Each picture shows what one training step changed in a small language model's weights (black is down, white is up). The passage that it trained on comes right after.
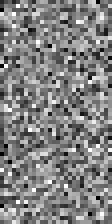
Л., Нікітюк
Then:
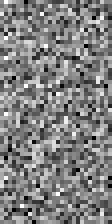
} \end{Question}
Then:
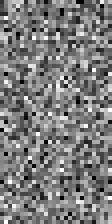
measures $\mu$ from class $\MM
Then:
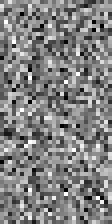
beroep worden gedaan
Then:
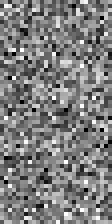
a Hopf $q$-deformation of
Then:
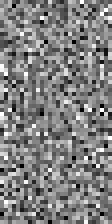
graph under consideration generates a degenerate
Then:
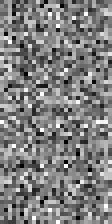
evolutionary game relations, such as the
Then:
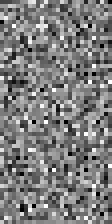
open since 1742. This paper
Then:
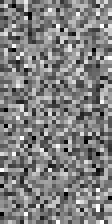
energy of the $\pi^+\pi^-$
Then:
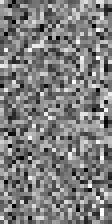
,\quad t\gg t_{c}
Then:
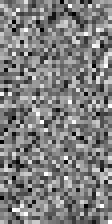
field, the devices can operate as
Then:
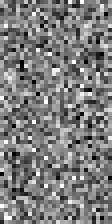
components ({\it i.e.},
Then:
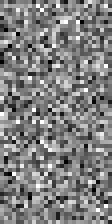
their differences}, J. Difference
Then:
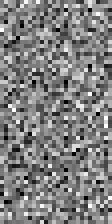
mass induces the creation of $X$
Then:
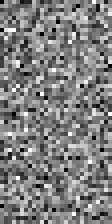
features may be obscured by technical
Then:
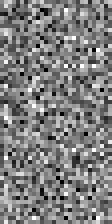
было установлено,
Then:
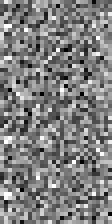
Salhuteru dkk.,
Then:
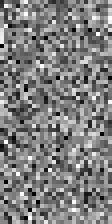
an element in $V$ is represented as
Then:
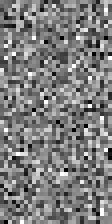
$\omega_t$ is the graph of a
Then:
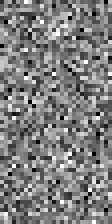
4$. The finite non-abelian groups
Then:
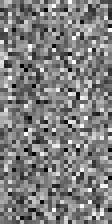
particle density is non-zero. The maximum mean
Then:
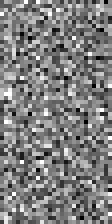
dialogar con nada, pues
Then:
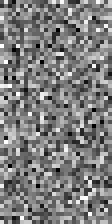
\end{ascoli} This proposition
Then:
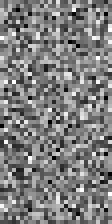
is in four dimensions: instead, it
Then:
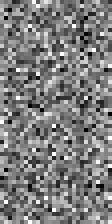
vatanparvarlik xissining
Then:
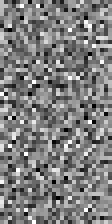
lower photon pair generation rates because of
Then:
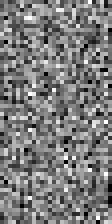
space metric becomes one dimensional and the effective action
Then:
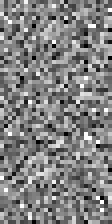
bedraggarantie van
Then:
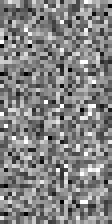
дослідження щодо
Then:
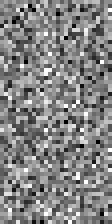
давно назрілим
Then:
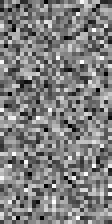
to explore nonzero eccentricity
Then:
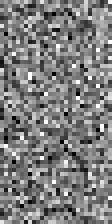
The rest of this section is devoted to
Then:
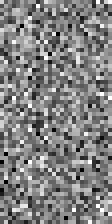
shunday xulosa
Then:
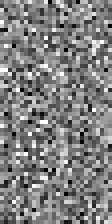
density the characteristic bad solvent scaling
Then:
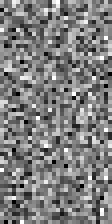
the QCD, in the limit of large number
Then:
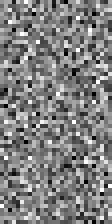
y promover su apelación a
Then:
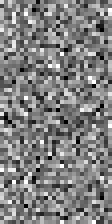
jarayonini mavzuli
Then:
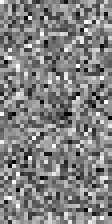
\textit{centrally symmetric} if it
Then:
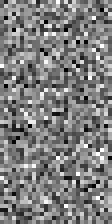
cross-section and wall charge,
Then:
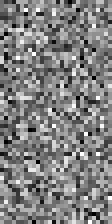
Ishoq Ibrohim
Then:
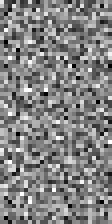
en la vigilia, consideraba
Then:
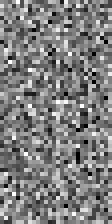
from well-known facts about free
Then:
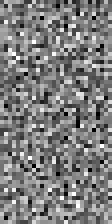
поступу. Автори
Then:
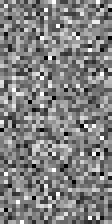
$q_0$ that carries
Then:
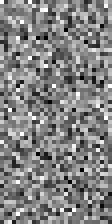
best fitting M\,dwarf proxy
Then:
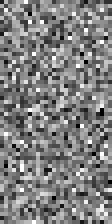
$. \section{Embedding of
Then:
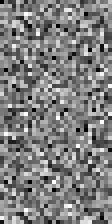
operator $B(z,z)$ may only
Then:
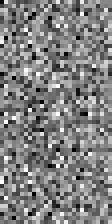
أدنى حد
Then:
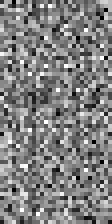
influență și
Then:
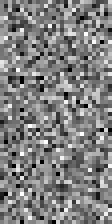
terms) in optimizing wave functions of increasing
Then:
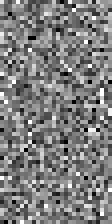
potential as a function of pair separation with
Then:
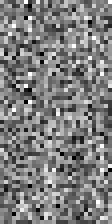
and is a seven-dimensional Lie algebra
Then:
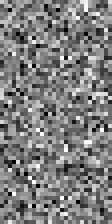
that Lemma \ref{3.3} holds
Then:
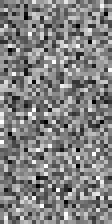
{Verrecchia}, \citenamefont
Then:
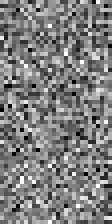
extend the FLEX to include them
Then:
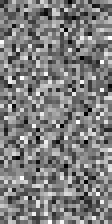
tratado *De Varia
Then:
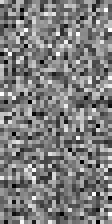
curves for the mean and variance of the
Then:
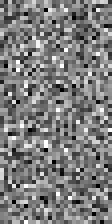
Ra'no Rustamovna,
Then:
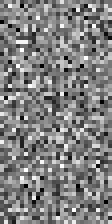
sohasida qahramonlik
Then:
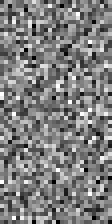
a {\em lower $p$-estimate
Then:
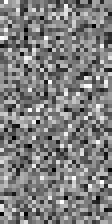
3}, \end{equation} where $\tilde
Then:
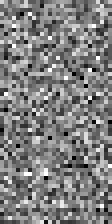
de mantener a los maestros,
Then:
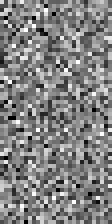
Centro de Investigaciones y
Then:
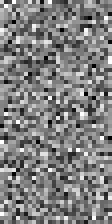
2: Conformación de un equipo
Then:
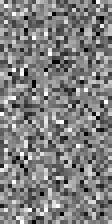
на виробництво і
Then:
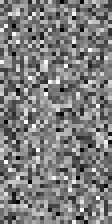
targ'ib qilish va
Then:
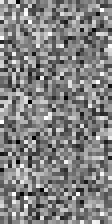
ein anschaulicherer
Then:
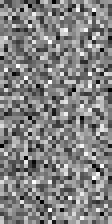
мисливського закону
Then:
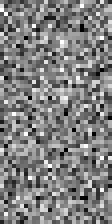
supporting function} $l_\Gamma:\sigma
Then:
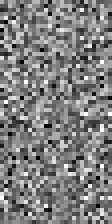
\cite{nualartm2}. Let
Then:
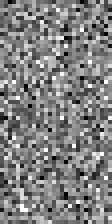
loading conditions combined with the two most
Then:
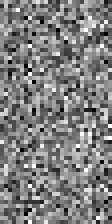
\ref{prec1}, there exists a
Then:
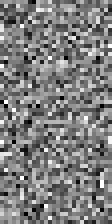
of nonempty $\od$ sets
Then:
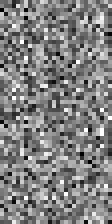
якій заклад
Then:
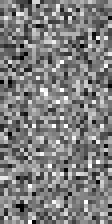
quite sensitive to the spectrum
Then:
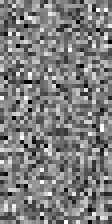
to be the projective tangent space of
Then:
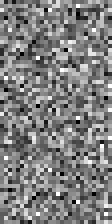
transitions into a fluid-like state when
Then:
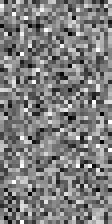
kundalik hayotida
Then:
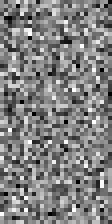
of Hamiltonians studied in the previous
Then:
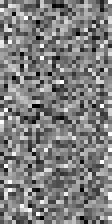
situasi kondisi dalam
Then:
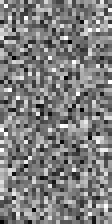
is to say the bare up-quark
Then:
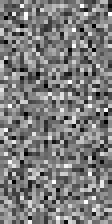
calorimeter. The distributions in
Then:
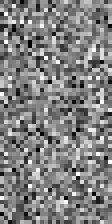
has a $\Pi^1_2$-definition
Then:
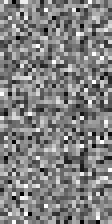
specific memory address that DPU can
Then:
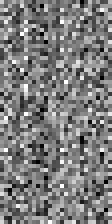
Далее получаем
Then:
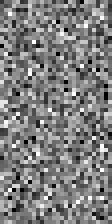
everywhere in $\Omega$. We observe that
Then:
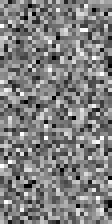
і законних інтересів
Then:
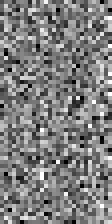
muerte por ENI por cada
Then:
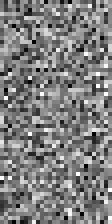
as cyber threat data is generated by any
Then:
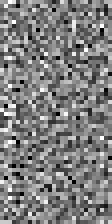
afirmou o seguinte:
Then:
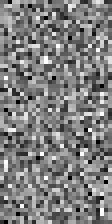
of this section. In Section 3, we give
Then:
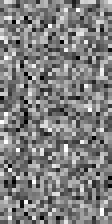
\end{eqnarray} \item The family
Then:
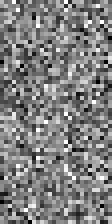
by Singapore National Medical
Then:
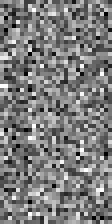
\text{ for } 1 \leq k <
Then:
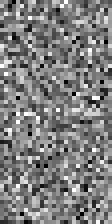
the inferred gains then
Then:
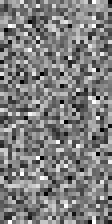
obtain outflow plasma and RBC
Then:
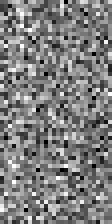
| Sivas Cumhuriyet
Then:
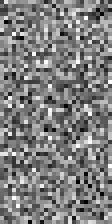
made in an earlier
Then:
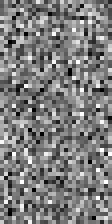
timpului didactic ca
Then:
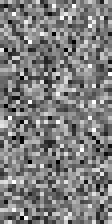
econômicas e sociais
